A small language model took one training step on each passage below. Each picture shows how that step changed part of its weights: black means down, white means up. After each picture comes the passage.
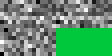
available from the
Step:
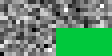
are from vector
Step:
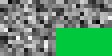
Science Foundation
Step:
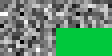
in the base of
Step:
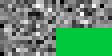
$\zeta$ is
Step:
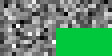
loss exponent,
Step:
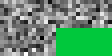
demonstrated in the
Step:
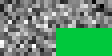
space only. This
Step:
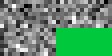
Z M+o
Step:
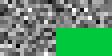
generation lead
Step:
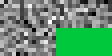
step would have to
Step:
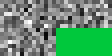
to be contained
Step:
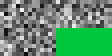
such sets; this
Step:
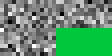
would not be possible
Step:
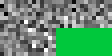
which all states in
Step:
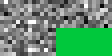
undone by
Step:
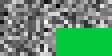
particular case while the
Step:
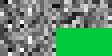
and the rightward
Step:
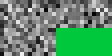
type $\tilde
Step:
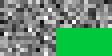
while if $$\lambda
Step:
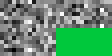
For the oscillating
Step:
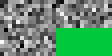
contact with the
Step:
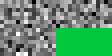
one can write
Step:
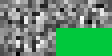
the following theorem.
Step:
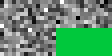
- \lambda
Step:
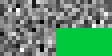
the mean coordination
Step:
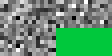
performance degrades
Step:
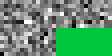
For this we use
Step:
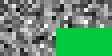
be a constant.
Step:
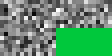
not clear if the
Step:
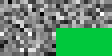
its high uniformity
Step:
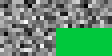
our university
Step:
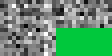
shallow and
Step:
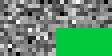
systematic and
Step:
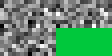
the linear term
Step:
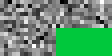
graphs. The changes
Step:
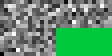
zero and maximum
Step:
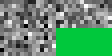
by using lots
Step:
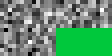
As the differential
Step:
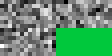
is a constant.
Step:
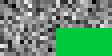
life of
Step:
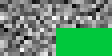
from the configuration.
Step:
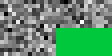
but this time via
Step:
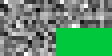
conclusions obtained
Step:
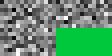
active noise at
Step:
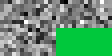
as well. The
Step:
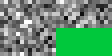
By Remark
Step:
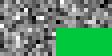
+ \delta
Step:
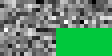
and used in
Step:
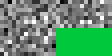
curves. It is
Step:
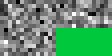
velocity field, the
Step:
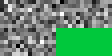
surface state of
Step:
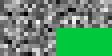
sea quark
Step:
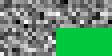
Within this
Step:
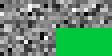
module on the
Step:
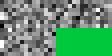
the next five
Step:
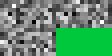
infer the
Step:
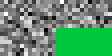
I$ be the
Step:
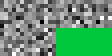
the negation of
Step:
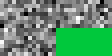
rule of
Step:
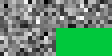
following, we describe
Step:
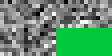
analogue. La
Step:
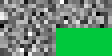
the expected number of
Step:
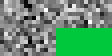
\left( h
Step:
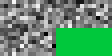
there is a
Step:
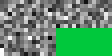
the physical system,
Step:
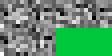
localization methods at
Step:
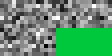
and an out
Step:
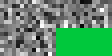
ist stets
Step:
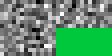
of solar
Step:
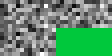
parameter phase for the
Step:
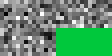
three} halflines
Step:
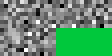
fraction, as it
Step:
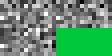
is a {\it
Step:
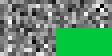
of merit
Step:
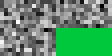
small $v$.
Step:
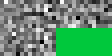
2 that the
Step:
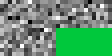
that emerges
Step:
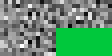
intersections are
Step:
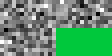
\Theta$ at
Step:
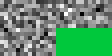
of the paper.
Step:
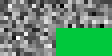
finite, was
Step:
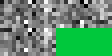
\eea The
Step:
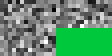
electron energy is obtained
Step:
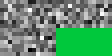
form the primary
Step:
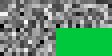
in the fixed
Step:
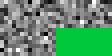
notation ${\bf
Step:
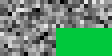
population. The
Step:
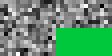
operators, we
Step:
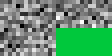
the star. On
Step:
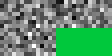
the space-time
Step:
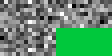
Human &
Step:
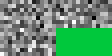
both at very low
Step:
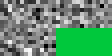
energy cannot be
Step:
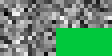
full details, see
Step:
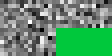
it is useful to
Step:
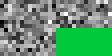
with respect to the
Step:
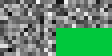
a second-order
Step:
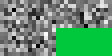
appropriate mass parameters to
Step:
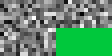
an eigenfunction of
